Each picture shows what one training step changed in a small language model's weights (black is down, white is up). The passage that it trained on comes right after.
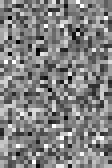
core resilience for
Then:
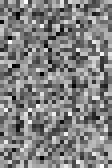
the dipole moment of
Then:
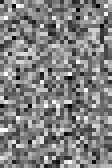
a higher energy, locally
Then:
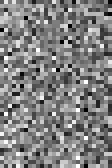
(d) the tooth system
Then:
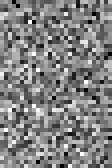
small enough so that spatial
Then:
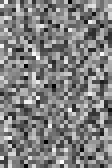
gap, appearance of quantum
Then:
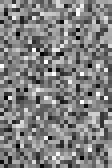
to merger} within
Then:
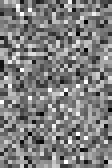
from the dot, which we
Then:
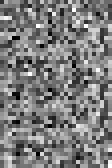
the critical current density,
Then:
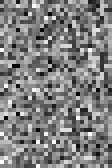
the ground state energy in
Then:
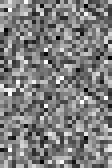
magnetic field is fixed to the
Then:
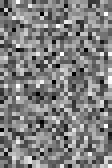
In comparison, 18
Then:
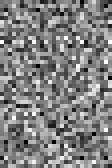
Part Number:
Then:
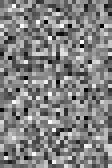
circuit depth,
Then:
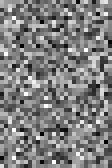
thus not moving.
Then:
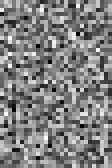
result, the tracking
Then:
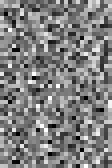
and its relations with the momentum
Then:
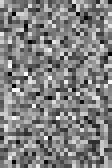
this agreement we present in
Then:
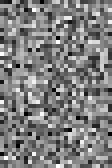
low spatial- and spectral
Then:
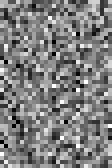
with the effect on thermal
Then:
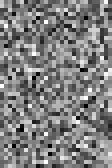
numbers were realized by a
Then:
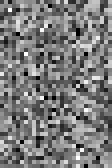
constraints on the real and
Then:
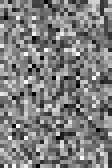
of a proper time coordinate
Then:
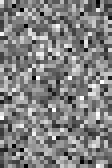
reinforcement among
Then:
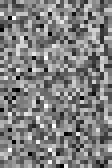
tendency toward a particular
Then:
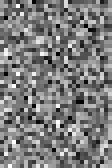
of mathematical functions which
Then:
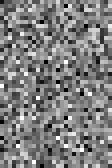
freedom. On the
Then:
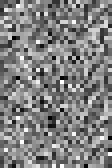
the sequences of
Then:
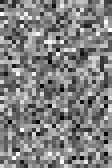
of Condensed Matter
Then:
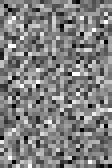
(see sixth column
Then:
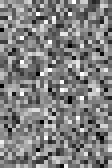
tails at infinity
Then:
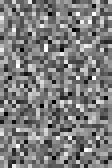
X}$ value. Also,
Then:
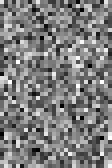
subsequently performed as
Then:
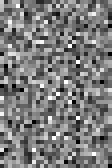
by short or long-read
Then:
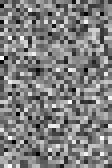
appeared as point sources
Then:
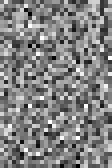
dust evolution through the above
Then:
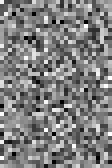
zeroth order and first order
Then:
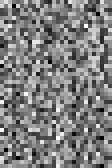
analytically and the solution
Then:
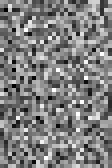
due to observational effects like
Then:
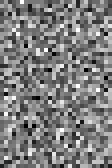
wave functions, as given in
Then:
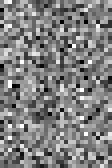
mismatch between the
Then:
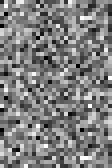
of the voltage at
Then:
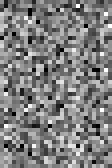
This is prescribed as a
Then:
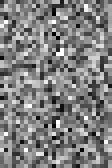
coating on the sides
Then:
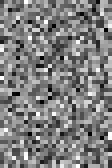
the insulating ground
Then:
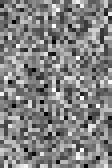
on samples of a few
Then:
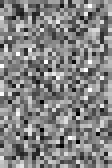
combines the merits of
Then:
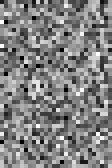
mj_eq} and
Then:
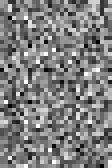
this evidence, the
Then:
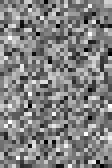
adaptive mesh
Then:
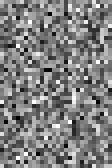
& Ordered action and
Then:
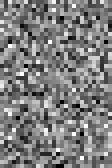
H$\alpha$ emission feature
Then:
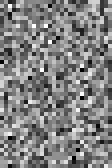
different fingers of the
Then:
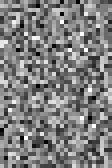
irrespective of the
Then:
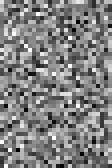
reach the latest quantum
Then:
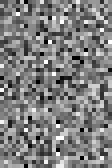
normalized distribution emerging
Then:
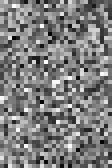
the whole idea of
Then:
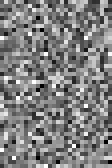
films are relatively
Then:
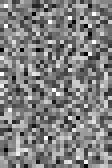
to face centres and by
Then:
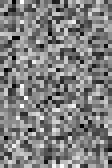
the recognition of
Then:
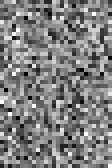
an odd $\sigma$
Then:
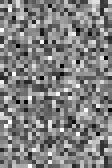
results will be given. We will
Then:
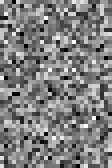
the honeycomb
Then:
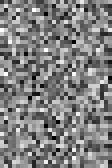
hold for on-shell
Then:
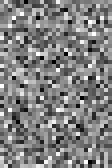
\kms . It will be
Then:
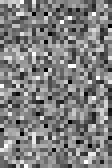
doubles the unit
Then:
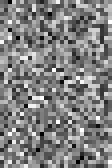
general time-dependent. More
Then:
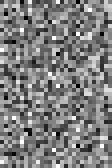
with conventional,
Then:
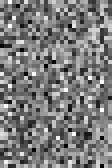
$\sigma$ and $\pi$
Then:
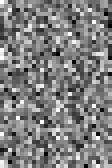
be expanded for it is
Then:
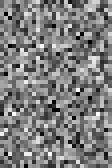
vacancies formation
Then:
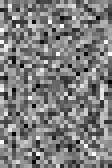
which means, in a quantum
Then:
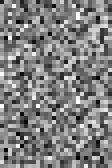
solution for} $P$,
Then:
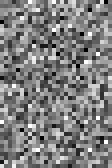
can not distinguish
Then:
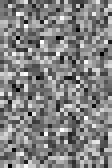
a maximum flow whose
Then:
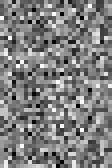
is just what we
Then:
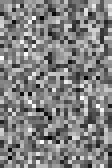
overcomes their limitations of
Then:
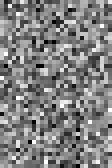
space cost is the maximum
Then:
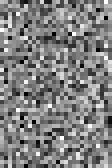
posterior distribution of the
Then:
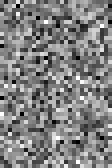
at the redshift of
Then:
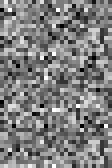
reduction process. It is
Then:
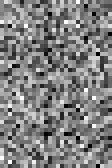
the z axis of
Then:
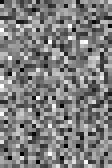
$D$ dimensions can be
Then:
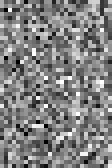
but clear peaks of
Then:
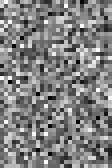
FP state realized at
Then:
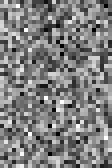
for a proof of this
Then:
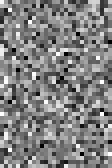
have discussed this question
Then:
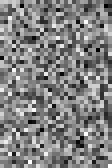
second particle deviates by
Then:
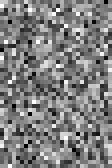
and furthermore,
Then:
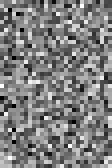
during 2011, corresponding
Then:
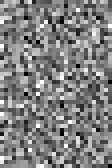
x, y, z)$ are
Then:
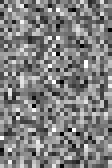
solution simply changes
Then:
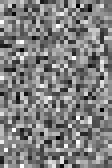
$\Gamma$, conventionally
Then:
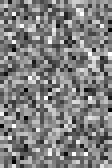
no-convection conduction
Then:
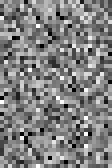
the giant planets
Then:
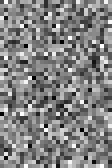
is very little theory
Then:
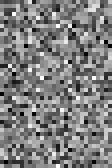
G. Lang,V.
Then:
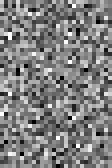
field is conveniently
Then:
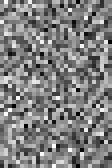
mixing seen in
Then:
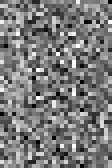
of SNRs at
